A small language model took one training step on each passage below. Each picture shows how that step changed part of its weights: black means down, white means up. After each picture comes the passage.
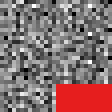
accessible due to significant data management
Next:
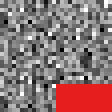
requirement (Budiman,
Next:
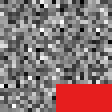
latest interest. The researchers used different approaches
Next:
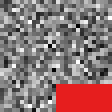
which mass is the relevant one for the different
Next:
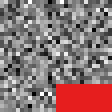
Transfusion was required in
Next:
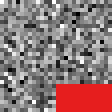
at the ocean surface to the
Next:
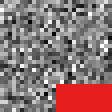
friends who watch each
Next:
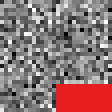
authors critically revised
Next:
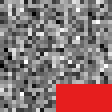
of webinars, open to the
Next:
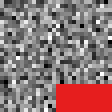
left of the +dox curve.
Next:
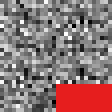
% compared to existing model. In this
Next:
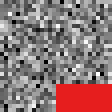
caused by the crisis of the
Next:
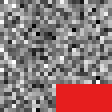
types of supersymmetry-breaking
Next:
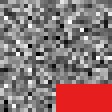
the five dimensions of service quality as
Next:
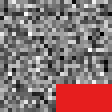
edge $e$ in $\alpha$
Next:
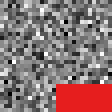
Keywords: *critical
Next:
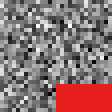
of Fig. 3 (upper
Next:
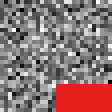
which takes 20--40 minutes per
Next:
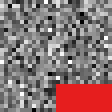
model Fig. 9 represents temperature profiles at
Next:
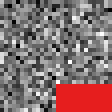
coupled DE (cDE)
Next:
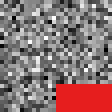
Type of house:
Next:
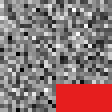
dipoles, the lower the number
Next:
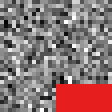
of expressions at intermediate stages
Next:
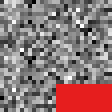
de Vaucouleurs
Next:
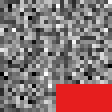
2. (a) Ku band
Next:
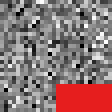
validity of the underlying parallel trends
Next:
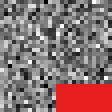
operator ${\cal O}[r]$ can
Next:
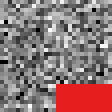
field, including genome–exposome
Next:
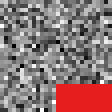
beat the other two models, which indicates
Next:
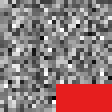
proof the consistency of our simulations,
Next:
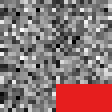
ISAC is envisioned to play
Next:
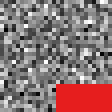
-1 and 1 kpc because of
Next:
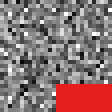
consent was obtained from all individual participants included
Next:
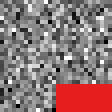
This is achieved by non-uniform
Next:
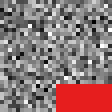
article can be found at:
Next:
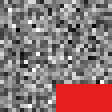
$\sim$12 is derived only from the
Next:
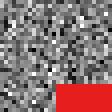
of the filter can be regarded as
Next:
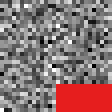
analytically in the ideal gas limit also
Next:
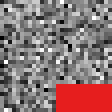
bootstrap the decremental solution
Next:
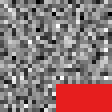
preliminary work of thinking by
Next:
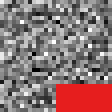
In fact, these areas are the most
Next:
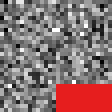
It clarified the duties of
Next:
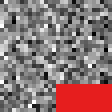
score indicates a strong embracement
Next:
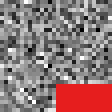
the direction of the companion and the
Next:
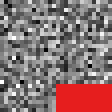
with only self interference. We denote
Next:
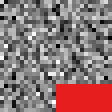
Fe production by Type Ia
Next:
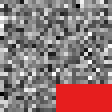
according to the DSC test results,
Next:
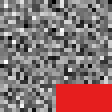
cognitive and behavioural
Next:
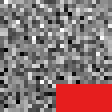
called "Yorùbá
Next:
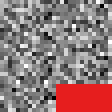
the customer, as they are the main
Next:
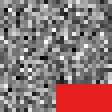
interaction on the acquisition of new
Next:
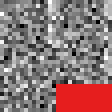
expansion: \begin{equation}
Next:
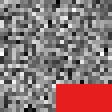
growing risks to urban
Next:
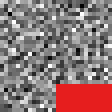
and geomorphology, which has important
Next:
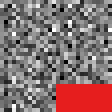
success of Security sector reform
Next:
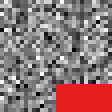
text-generation systems, have
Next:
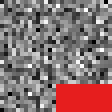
It is the simplest member of the
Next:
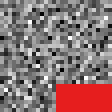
is provided due to the possibility that the
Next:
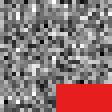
to 2MASS photometry,
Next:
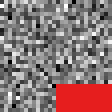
bio-logging scientists are always
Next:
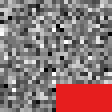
experiment, the roast product was ground,
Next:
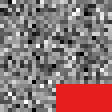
to produce biodiesel through
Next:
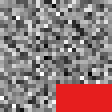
the information gap principle;
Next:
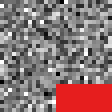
has received funding from the European
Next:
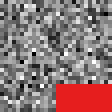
in $r$ introduced by the largest
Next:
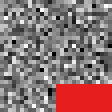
a larger $\epsilon$ leads to higher
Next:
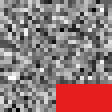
the model on the CFGs from
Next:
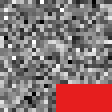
thus preserving user privacy.
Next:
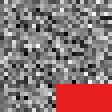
signals into Intrinsic Mode
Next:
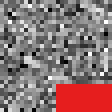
by either drag and drop or
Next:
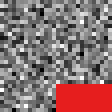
to gather the training data we first found
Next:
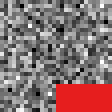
demonstrators as final outcomes.
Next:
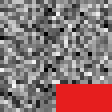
English, were included in the
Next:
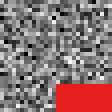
to superfluous patterns in the
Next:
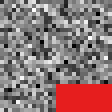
voltage of 40 kV and current
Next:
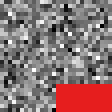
*Global Financial
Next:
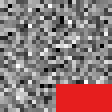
probability density, of the random vector
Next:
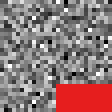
in the joint analysis}. It is also
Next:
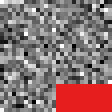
turns to be completely
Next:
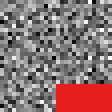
; if PHP was not
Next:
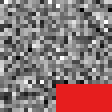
proprietary or remote LLM
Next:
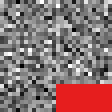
dark due to the matrix element effect
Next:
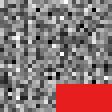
direct detection experiments without some of the particle
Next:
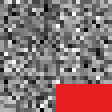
at this restaurant. A similar
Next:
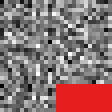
the models into ANSYS
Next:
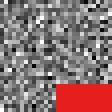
interactions are overlaid with data collected
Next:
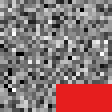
saddle point problems, *J.
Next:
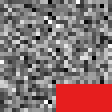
collapsed one, with the same
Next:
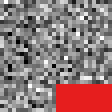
anomalous $\pi$-mode
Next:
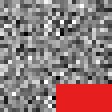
\end{displaymath} Using
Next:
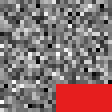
and/or hydrogen. A controlled
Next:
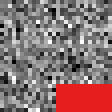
the scale of few TeV, entering
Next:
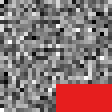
picked by Ma because of its
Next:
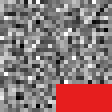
large scales by a random external force.
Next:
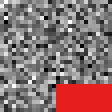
alone, explains a large
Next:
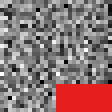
structure, and the resulting very high speed of
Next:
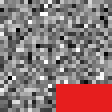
costs 11%, labour costs
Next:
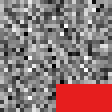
the existing buildings by means of
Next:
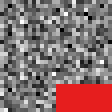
expand the time dependent factor in
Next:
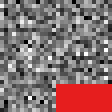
no valid temperature value as a result of image
